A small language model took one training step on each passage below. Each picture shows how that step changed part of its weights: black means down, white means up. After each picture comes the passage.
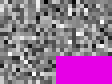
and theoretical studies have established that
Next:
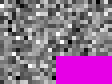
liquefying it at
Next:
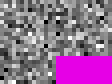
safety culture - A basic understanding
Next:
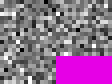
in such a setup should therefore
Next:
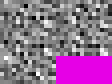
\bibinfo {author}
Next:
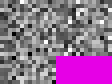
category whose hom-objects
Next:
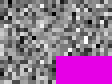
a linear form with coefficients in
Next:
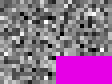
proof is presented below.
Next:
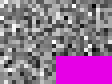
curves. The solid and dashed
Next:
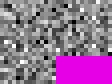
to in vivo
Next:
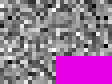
mean or total for the target
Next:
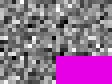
fiber performance requires an understanding
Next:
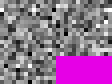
gives a number of clues
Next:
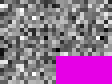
spot, spot
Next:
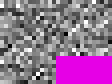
such as a high surface area
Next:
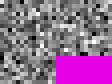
this case we are emphasizing
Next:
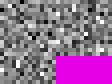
bars indicating the standard error
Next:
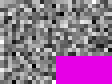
the prescribed displacement and
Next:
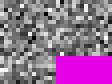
is the driving force behind
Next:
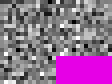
but will specify which if
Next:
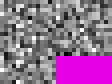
without detailed measurements of the cross
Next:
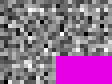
following equalities hold:
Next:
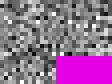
that there is a computer system
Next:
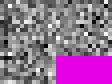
topics, limited flexibility
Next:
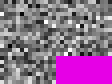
species that fit definitions listed in
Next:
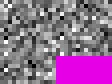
system is too slow to
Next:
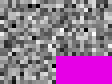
*Artificial and Human
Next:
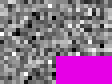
outcomes of migration?
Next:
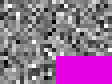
logging is disabled
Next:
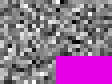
under 18 or above 70
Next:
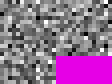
for $V$ and
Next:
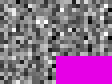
a contradiction. \ep
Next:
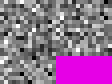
is flowing. The structure
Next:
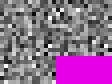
devoted to explain the mathematical
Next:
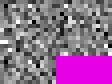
limitations in readout time
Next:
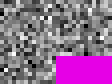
authors are grateful to
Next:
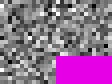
field is taken at fixed time
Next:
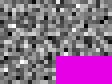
want to live in a
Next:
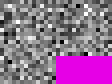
solve the time-dependent
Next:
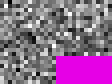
the positivity saying that
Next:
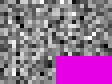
the mammalian
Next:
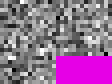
a bi-linear symplectic
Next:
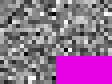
charge and pairing correlations
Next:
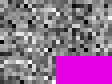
fuzzy logic
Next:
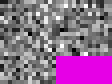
clouds indicate that the
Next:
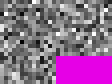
nurse was available for
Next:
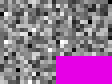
worth to note that the extracted
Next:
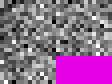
He thinks you will be
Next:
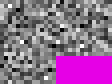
diffusion is dominant over the other
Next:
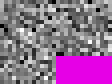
questionnaire was validated by two
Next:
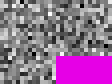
citizen science is
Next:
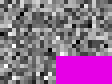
climates is explored
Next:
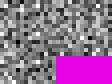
the $i$-th marked
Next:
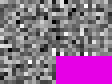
$\zm$; it is
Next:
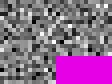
\Upsilon }\right)
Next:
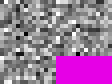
Medical College and
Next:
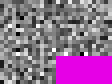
thus open. We will see
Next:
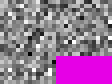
and original train diagrams
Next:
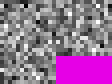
the fractional coverage of the
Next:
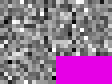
performance of the system.
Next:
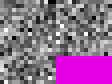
1 is stronger than 2;
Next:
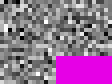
studies have highlighted that with this
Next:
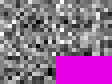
The verification process involves
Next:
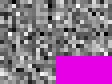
with colleagues from
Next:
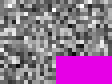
The segmented DAC
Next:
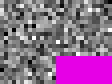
is difficult to assess the exact
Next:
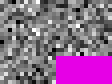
known as rosettes or
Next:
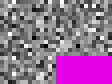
< 3THz for
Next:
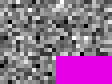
Fermi level just above the
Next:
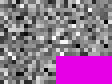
is incomplete. The existence of
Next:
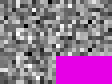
: Infrared spectrum of
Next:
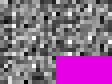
**think** they need
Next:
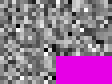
an additional component of the
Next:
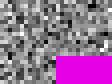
in PTA datasets, followed
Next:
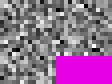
one derived in the present
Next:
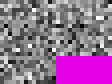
Weight Averaging
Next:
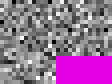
of concurrence observed in
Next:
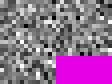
for dynamic selection of edge cloud
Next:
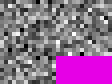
layup Fig.7.
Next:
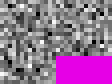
upon results from Bing's
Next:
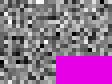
and defining $\z =
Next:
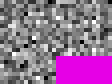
finite. It is not difficult
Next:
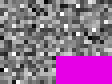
do not adhere to their
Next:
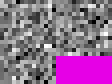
the purpose of illustration,
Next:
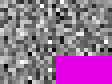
the units of the resonance
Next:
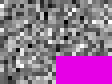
than the extinction of
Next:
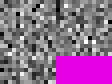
claim that $U_m
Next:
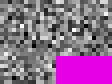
as this correlation is suitable to
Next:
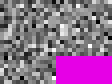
not include potentially pertinent
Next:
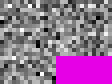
metaphors, and the
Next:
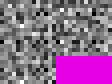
to team members, to discuss
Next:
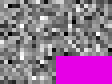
went into producing the
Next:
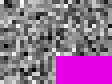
which is called “conference
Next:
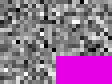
motion, the second quantization
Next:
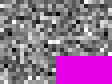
that its velocity is incremented
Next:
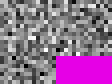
there's conflict,
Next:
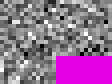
hierarchical structure approach.
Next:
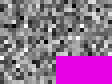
to discretize the time
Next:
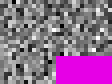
provided empirical insights into the mechanisms
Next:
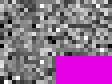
this study uses a Gaussian radial
